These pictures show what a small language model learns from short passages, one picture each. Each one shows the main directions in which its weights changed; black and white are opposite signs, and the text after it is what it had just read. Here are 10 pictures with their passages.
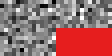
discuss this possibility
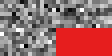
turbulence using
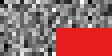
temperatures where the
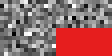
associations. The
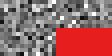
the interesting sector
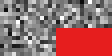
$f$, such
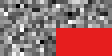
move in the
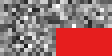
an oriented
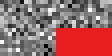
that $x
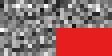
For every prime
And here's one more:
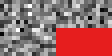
whose entries are
